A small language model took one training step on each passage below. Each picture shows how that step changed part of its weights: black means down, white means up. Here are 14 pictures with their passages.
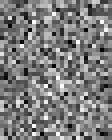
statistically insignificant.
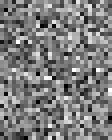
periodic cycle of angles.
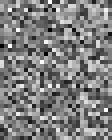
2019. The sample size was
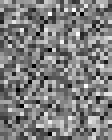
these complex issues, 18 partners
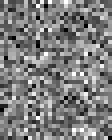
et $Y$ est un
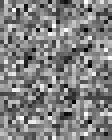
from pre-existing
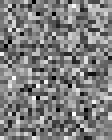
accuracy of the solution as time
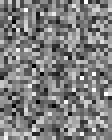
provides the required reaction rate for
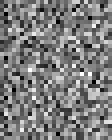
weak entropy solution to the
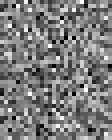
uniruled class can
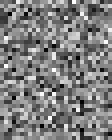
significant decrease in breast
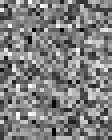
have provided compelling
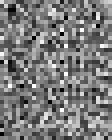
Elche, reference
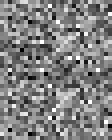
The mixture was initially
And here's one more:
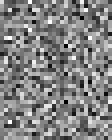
& \theta \in
